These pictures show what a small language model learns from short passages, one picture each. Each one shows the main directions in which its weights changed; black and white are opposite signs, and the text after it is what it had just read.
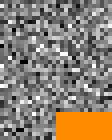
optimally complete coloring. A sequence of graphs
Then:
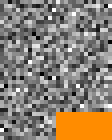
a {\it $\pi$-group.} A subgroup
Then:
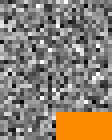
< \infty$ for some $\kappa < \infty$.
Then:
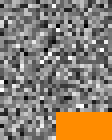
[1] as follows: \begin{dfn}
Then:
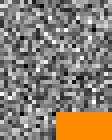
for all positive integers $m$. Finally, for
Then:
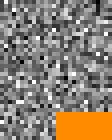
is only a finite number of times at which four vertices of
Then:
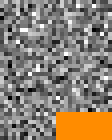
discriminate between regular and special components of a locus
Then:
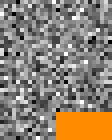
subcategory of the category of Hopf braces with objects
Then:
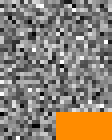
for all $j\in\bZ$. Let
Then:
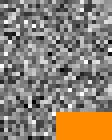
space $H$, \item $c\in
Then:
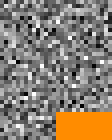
$\hat G$. Hence, by noting that
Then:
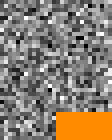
such that the resulting average density is $\rho$.
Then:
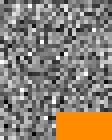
space, we denote by $\wedge^p E$ the
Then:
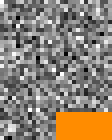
suitable constant $c$. \smallskip Amram Meir
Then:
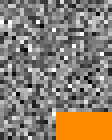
1 & j \end{pmatrix}$. Then we have
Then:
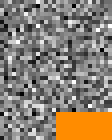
the explicit dependence on $x$ when not needed)
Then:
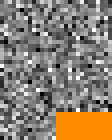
$\ell_2$ – distance from the starting point
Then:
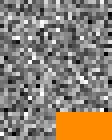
$p>0$, \begin{eqnarray*}
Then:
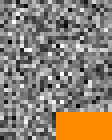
$M$.} \vskip 3mm A realization for vertices
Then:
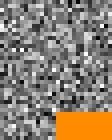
\qquad 2\le k. \end{equation}
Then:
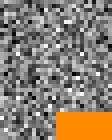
o(n-a) = n$, since
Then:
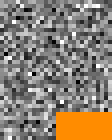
inflection point of the original curve or the pedal
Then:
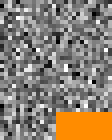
considered up to a factor. In this way, our configuration
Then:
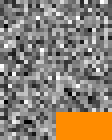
sufficiently great \cite{Kir},
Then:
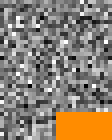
that $W^N \lesssim (\log
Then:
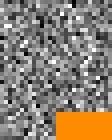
\in \check\Vk_x$ stable if
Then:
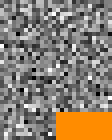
using local compactness of $E$ and Markov's inequality
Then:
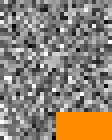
the fraction of chaotic trajectories in the phase
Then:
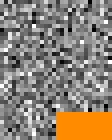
to the case of a uniform pro-$p$ group which
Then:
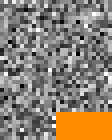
statistics are equidistributed on the symmetric
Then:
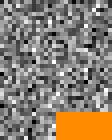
delving into the mathematical details, it's important to
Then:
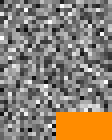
there exist $f, g\in M$ such that
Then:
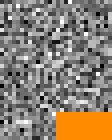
{eq:general objective}) is taken to be a set
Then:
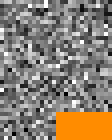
is independent from the symplectic %framework. %It
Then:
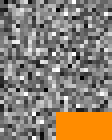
Consider a real quadratic irrationality $x$. The
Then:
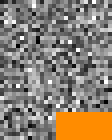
are very popular to capture dynamic fronts in
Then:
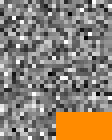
which implies the triviality of $P$.
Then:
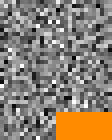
\] Assuming that at least one of $\E
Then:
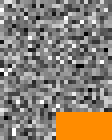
and $D$. \begin{thm}\cite[Proposition
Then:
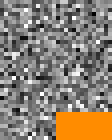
(x)[x]. \end{equation} Hence,
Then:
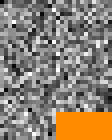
into the frequency domain, thereby simplifying neural network
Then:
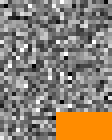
line\footnote{equivalently, that define on the curve
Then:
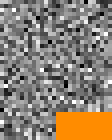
has a positive constant square norm $||{\boldsymbol
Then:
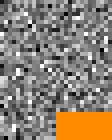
In this section, we give some preliminary lemmas,
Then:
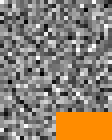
we define in the next section). \begin{center}
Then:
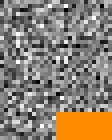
is an essential real hyperplane arrangement. % ,
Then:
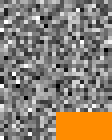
\item and the 6-valent vertex, with adjacent
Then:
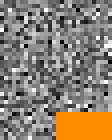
minimization problems, i.e. the minimization of
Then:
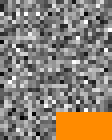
flight connection network, with both arc-based and
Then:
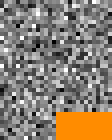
are the components of the Riemann curvature of the connection on
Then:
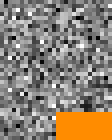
There are seventeen universal locally projective polytopes
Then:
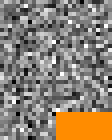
Modern means 1937. Working at
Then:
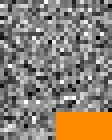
angles with average measure $2\pi/3$.
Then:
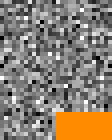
also their first experience of a rather complicated formula which
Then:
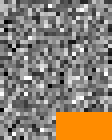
cycle, which attracts every non-constant solution.
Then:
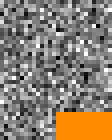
of beta oscillations (which is used in the linear
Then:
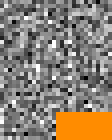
that the degree of the restriction of $D$ to
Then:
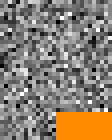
\\ University of Michigan \\ Ann
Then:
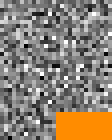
methods of homological algebra that were giving rise to "differential
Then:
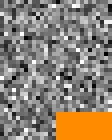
for any $0<s<1$, the flow
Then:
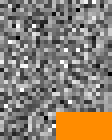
are created by only two columns of $C$, whereas
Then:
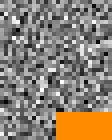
$g$ with eigenvalue $e^{2\pi
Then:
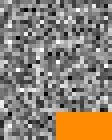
). Indeed, this is a $q$-extension result
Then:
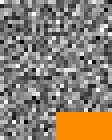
order to show that $f$ is Lipschitz we now observe
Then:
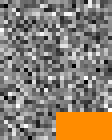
two copies of a torus, having the topological complexity
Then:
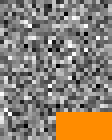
that (\ref{inequality}) holds, and prove
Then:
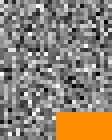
relevant label 0, but exactly one of its neighbours must
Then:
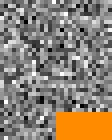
every $M>\sqrt{2}$. Furthermore, let $
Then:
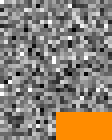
\Delta_3 \le \sum_{z \in
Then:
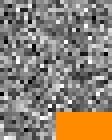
volume). Arithmetic subgroups of reductive groups without
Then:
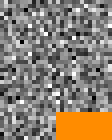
drastically reduce the number of inputs to
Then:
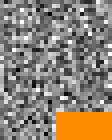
the lower half space such that $\phi_+ (L')$
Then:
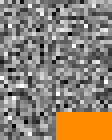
be used as starting values for an extra iterative process.
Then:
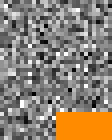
)\,d\zeta \right) \] is continuous as
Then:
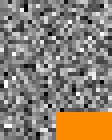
, \label{SDE} \een where
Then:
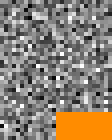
(and fix) an element $\Tilde{\mu }\in
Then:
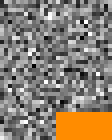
if such a result could be established, then BayesCG could
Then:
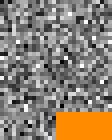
California, Davis, CA
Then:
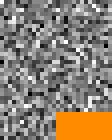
$ is an immersion of formal schemes and $\cZ \to
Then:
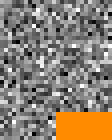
$p$ cohomology of the classifying space of a connected
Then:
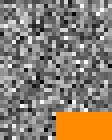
= V^x \ext x + V^y
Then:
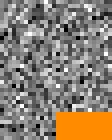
paper about biased Maker-Breaker
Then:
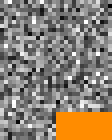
triple root and 1 double root & $D=0$
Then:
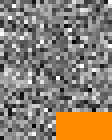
numbers can be ordered as $i > j > l$
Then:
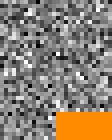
geometry we instead have \begin{equation}
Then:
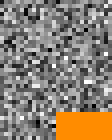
is a finite system of residue classes with
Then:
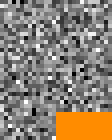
as long as $r$ is not too small. We
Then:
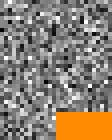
mass. Even if we do not have a
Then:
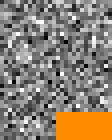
is an $N$-tiling of $ABC$,
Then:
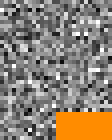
$q \in B_R\backslash
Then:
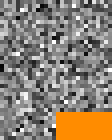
be represented using standard containers (for example {\tt
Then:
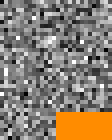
} \thanks{${}^\dag$Supported
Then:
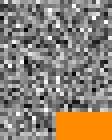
positivity preserving property, when $0 < p <
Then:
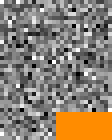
chacun de ces coefficients. Les coefficients utiles
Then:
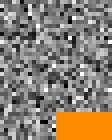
National Key R\&D Program of China
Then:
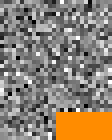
$-B_1$ to the signed partition. Now
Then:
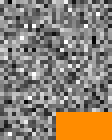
do not converge in the usual sense, see
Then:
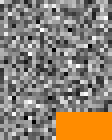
\right\| _{B} $ functions is the Banach
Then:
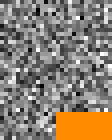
values of the eigenvalues of the distance matrix of G.
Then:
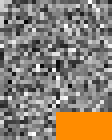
the lecture of this subsection, since for this examples,
